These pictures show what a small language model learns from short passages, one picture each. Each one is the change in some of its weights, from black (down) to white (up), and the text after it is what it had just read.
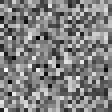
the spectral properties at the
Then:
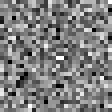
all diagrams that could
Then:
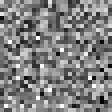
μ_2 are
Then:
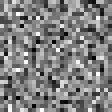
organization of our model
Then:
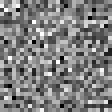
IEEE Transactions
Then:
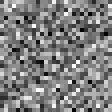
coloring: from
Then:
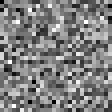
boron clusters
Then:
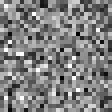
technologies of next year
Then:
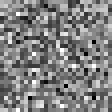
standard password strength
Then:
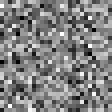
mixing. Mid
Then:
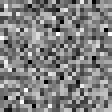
is consumed right
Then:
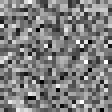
in defect prediction
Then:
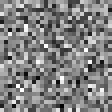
alignment across
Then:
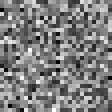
discussed. Finally,
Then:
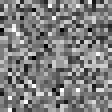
often difficult and
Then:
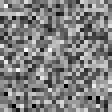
critical temperature does not
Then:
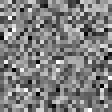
characterized. This fraction
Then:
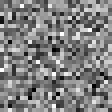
again, there is a
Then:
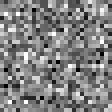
reconstructed jets
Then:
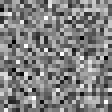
are endowed with
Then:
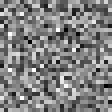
problems on account of their
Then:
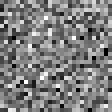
are absorbed through the
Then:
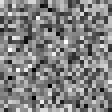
projection layer with
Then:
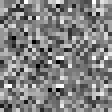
designed to transmit
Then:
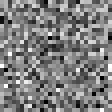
contours if they are
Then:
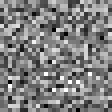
body mass index and
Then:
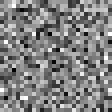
of input units used
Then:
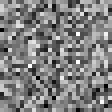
The enzyme
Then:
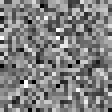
values obtained in the last
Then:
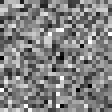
and FPR respectively since
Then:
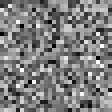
^bDepartment of
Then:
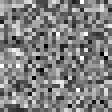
in which the gravity
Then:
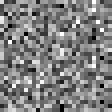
takeaways with
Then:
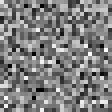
two short times (or
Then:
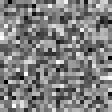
Bachelor of
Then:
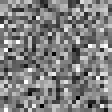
consequent observation
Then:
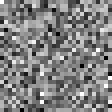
with valve point
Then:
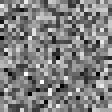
to represent an additional decision
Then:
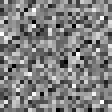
Rh, at
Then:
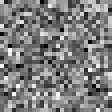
thin linewidth
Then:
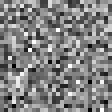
followed by its corresponding
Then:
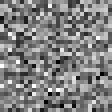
the real condition and it
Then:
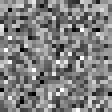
be interpreted with
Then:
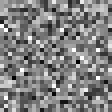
in brown
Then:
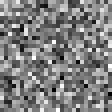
disappearance of
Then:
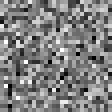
in uplink and
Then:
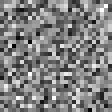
of one institution,
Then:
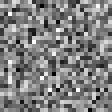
terms of relations,
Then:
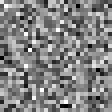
followed by respondents from
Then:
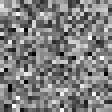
Model Voids
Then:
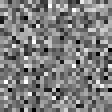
any available fuel
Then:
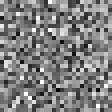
summarized in
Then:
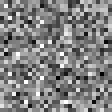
depth of a structure with
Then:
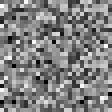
to convey the
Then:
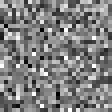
space curvature
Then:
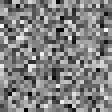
lattices throughout the
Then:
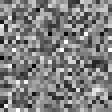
at the centre of
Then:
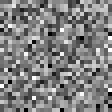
of this nonlinear
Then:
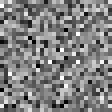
1: Reading
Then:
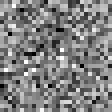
of heterogeneous
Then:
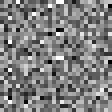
applicable for practical
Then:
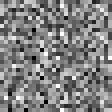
that impact parameters of two
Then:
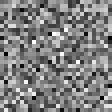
of the cutoff frequency
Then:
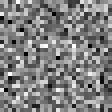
diffusion mechanisms when
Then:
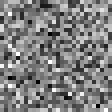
we require two-way
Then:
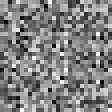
turbulence model. The
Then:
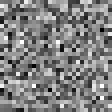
to the use and
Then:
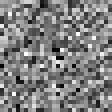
model: The spatial
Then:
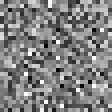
show that an enhanced
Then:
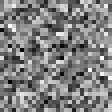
of concern and
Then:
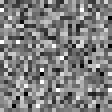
emphasized in
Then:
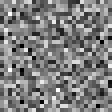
section we add that at
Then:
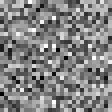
transition. This does not
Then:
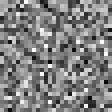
based analysis in terms of
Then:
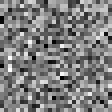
for all training experiments we
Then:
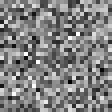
with the total energy.
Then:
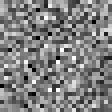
on it enhanced the
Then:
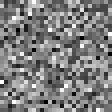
top panel, most of
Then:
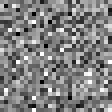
AGN} \Delta
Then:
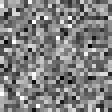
Transactions on
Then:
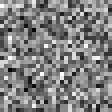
be. You
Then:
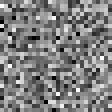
to the section boundary or
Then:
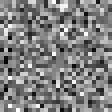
verification, digital
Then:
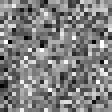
of navigation
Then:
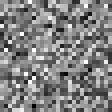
in Europe) have
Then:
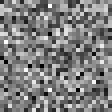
the SIA
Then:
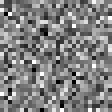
sky, observed with
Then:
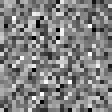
that common AI issues are
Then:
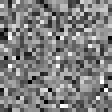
error words for work
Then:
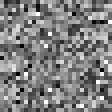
its Science Citation
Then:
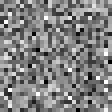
are understood by
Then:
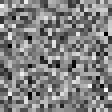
to NH₃
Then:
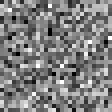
the Solow's
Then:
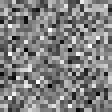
a redshift of frequency
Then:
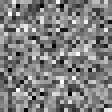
case of neglecting
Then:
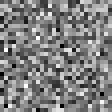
the changes from users.
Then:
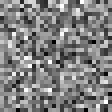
evaluating and improving
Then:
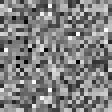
the LIS.
